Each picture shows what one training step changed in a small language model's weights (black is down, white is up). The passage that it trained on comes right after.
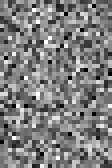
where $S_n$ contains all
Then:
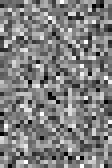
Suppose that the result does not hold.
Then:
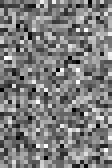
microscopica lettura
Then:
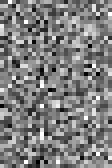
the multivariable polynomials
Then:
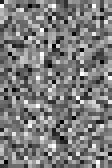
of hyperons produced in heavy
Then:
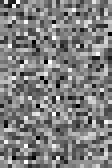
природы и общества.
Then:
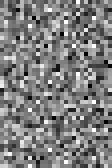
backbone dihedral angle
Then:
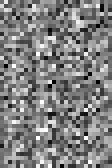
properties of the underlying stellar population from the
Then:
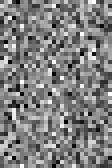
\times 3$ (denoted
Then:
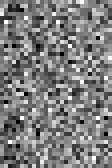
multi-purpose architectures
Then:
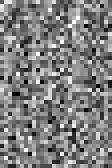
n}=0$. Therefore,
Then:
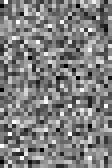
отмечало, что
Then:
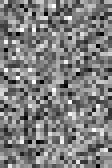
is inherited by the bulk
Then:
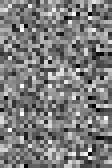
\beta_j x }
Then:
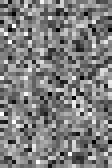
curves, and thus the gradient of the
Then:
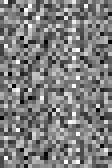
эга эканлиги
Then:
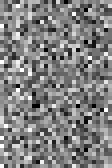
und Primarstufe
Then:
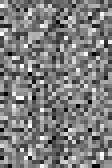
proof of the integral formula of
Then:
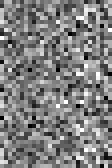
pero sale de éste
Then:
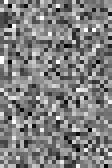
be aligned to the fluid direction
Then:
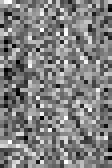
Sastra menurut
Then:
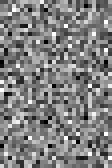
incapacidade de realizar
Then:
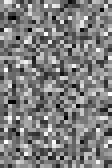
Gahona, J.
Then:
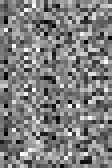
numerical results on the example used for
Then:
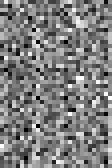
uchun muhim bo'lgan
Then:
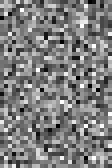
control, Pontryagin maximum
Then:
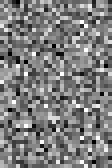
1. Energy Equality}
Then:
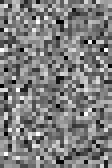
indication of an even slower
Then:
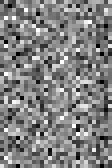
Мы разделяем
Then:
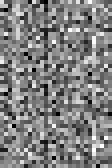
the both the black hole and the test
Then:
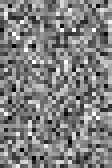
do calcário aplicados,
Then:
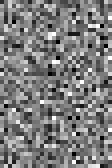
en deux temps.
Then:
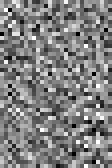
für die Blumen!
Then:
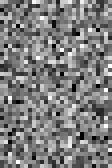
3/4$) is Gaussian. For
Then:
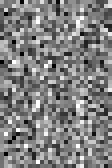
background studies with WMAP
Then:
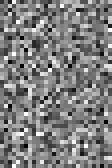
Fix (locally) an affine
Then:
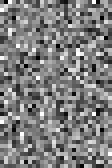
by \eqref{cmnk},
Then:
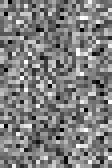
uniform asymptotic method to deal with the
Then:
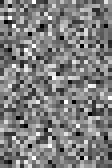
that \begin{enumerate} \item
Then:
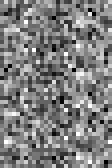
behavioral research. Sage,
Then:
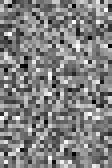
acudiendo al lugar a
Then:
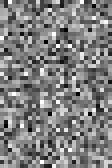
innowacji nie ma
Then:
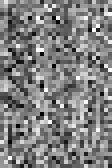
23. GARCÍA
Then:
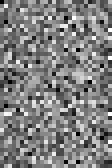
Ural State University,
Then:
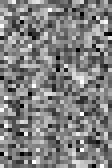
models and assessment protocols
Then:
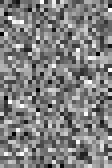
we have $\Vp \oplus
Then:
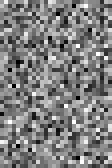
to ambiguous understanding. $\mathbb
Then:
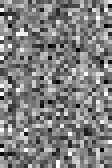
travaux du Prof. Dr.
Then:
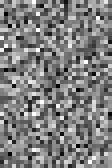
being neutral from the specific formats and
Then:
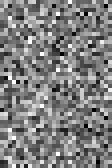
of `self-similarity'
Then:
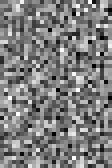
thermalization surfaces lie deeper within
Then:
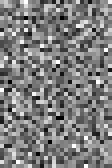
not be reflexive. The following
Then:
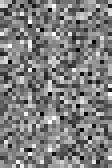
get the corresponding Manin triple, or
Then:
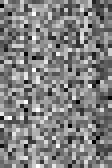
**Dynamic Parameter Estimation
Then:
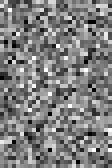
G}r_gg,$$ where
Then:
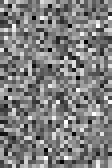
possible to be implemented, it is
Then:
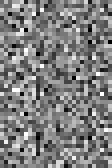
махсус аналитик
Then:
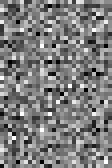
xorijiy maktablarga
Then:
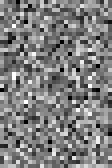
gravitational field $\EW$
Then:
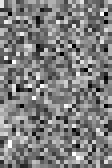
negative t-value means the
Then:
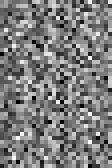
for O-RAN. In this
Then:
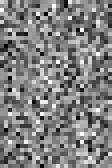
This continues work begun in
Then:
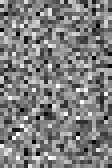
related via a double covering construction to the
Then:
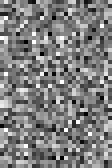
bilan tasvirlangan.
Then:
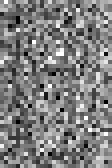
qiladi. Teng
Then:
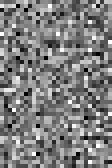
$\Lambda_c^+$ will dominate
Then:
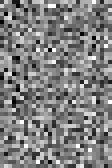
\rangle$ is a free algebra with
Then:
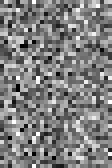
1$ then the desired inclusion
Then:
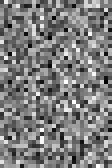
apart. Its negative correlations
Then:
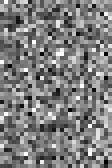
qiladi. Bola
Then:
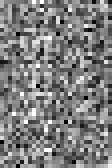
Mobile Networks}
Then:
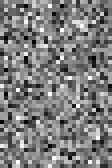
problem is approximated by its discrete
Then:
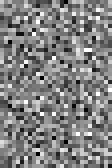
ideą postępu i
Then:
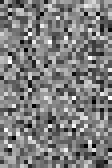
$0 < \alpha \leq
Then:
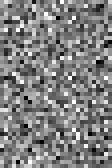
as external factors (see Section
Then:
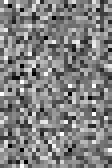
no Brasil (9;
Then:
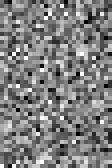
barrier options, etc). On the
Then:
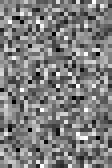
determinations of $\spiN$
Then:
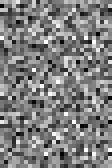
ayollarni quyidagi
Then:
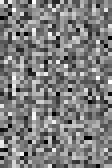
cooperative quiesce point, the
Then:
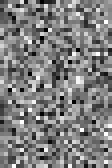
level of lagged twitter
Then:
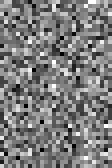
of $\al \in \Pi$
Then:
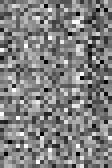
superior performance of our proposed approach with
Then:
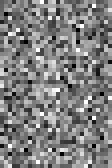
Comparisons with SAD patterns
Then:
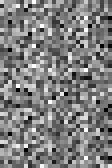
CAST that look for
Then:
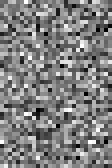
dessa pesquisa são importantes
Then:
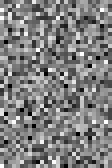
with the Cr/Cu
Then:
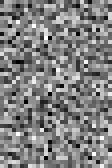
d'être observés,
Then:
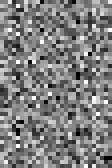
Smetana CSc,
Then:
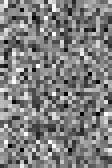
count (e.g. the
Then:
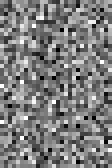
was ranked second, while the feature
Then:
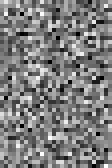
information. Unlike traditional media
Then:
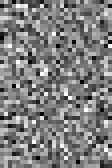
у которых с соей много
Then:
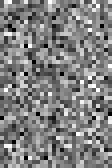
s. 4. Nazarov
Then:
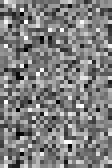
gelmektedir. Eşitlik
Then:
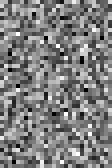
AVC irá melhorar
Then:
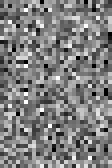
soxta shaxslardan va
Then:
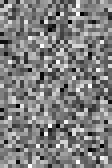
lesion segmentation, Innani
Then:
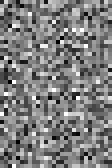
$\mathcal{K}$ be the field
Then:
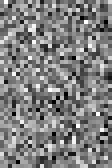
советского человека.
